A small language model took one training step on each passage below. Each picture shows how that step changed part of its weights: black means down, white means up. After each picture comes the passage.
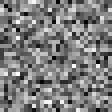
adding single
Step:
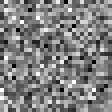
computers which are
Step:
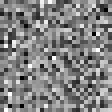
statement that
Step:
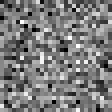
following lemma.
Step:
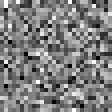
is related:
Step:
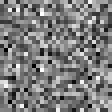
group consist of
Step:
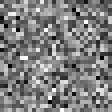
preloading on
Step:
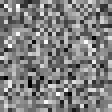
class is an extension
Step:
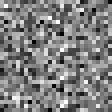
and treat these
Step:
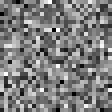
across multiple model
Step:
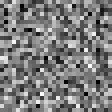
< C$ then both
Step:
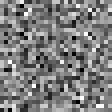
\cdot |z -
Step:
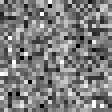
for reducing
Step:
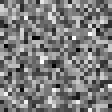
cause skin
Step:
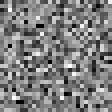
free surface,
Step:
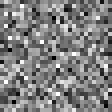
steps of the
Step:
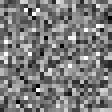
Mortars are
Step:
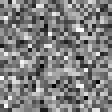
Z, Hu
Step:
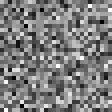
Results of such
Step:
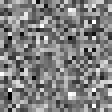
\alpha_i +
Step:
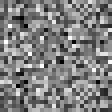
models, and pros
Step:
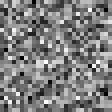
The system model provides
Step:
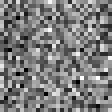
studied, the
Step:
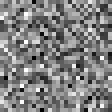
This. Let us assume
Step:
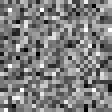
feasibility of
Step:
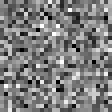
as follows: {
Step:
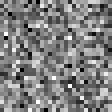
is uniquely
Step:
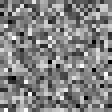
of maps of degree
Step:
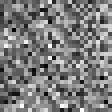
to maximize the
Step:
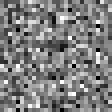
meaning of this
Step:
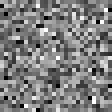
plants from solar
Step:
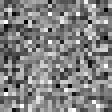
additional partners
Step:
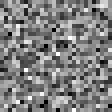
highly influential
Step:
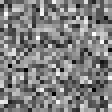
peaks at
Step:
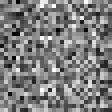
plasma), and
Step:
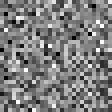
all superimposed
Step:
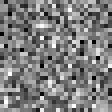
as an inherent
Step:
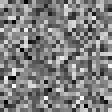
$4 \times
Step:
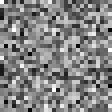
the sample in the
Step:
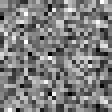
be completely
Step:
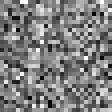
loading for
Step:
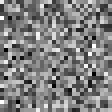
begin with a
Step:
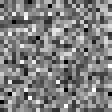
if $t\neq
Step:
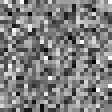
The mechanical
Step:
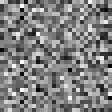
University of
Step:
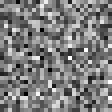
students. Through
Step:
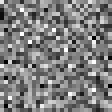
the knowledge of
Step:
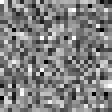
Model and
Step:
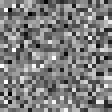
unit tests
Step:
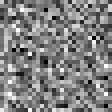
the above example,
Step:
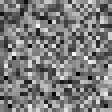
results with a significant
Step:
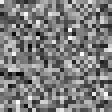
this name, we
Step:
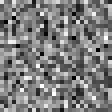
For each question,
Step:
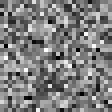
of elliptic
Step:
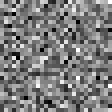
choosing for
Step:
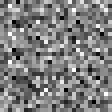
characteristic $p$
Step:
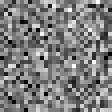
is satisfied. This
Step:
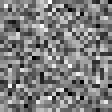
finally make up
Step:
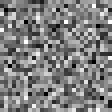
m\}$, we can
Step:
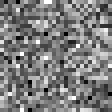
have reported
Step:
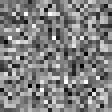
there is a continuous
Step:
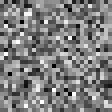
fraction of
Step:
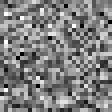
test shots
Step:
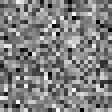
smooth projective
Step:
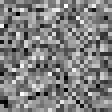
that the varieties
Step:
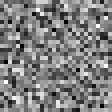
single application of
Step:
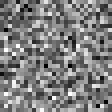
must the detection
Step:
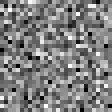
region is affected
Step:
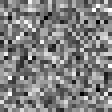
of bilingual
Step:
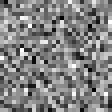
Hours heating
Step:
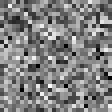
than $1$ and
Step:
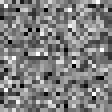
is the simulation
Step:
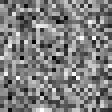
as a model, or
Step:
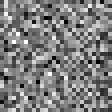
all the other singular
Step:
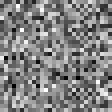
second term in
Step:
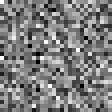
Cases in the
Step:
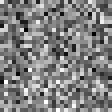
d} \ast
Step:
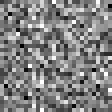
new forum for
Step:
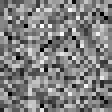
dealing with
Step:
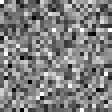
my target
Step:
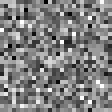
person in between
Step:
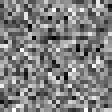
which the new MB
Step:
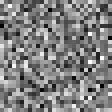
xlabel style =
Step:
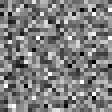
of this UC1
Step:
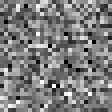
from EIS can
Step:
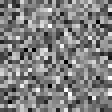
- Convolutional
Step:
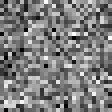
called the {\sl
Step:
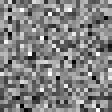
turns out to
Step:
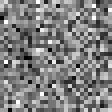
are somewhat
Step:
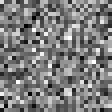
members in
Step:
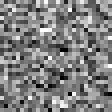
take part in a
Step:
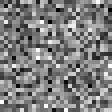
area near
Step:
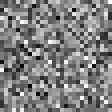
why it was
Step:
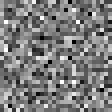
neutrons and
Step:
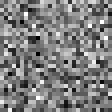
exists $U\in
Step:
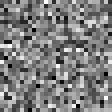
considered by Jia
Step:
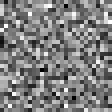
the vast and
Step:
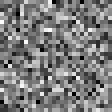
represented by $(X
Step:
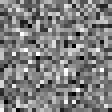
deliver open
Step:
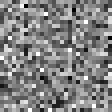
Insurance is
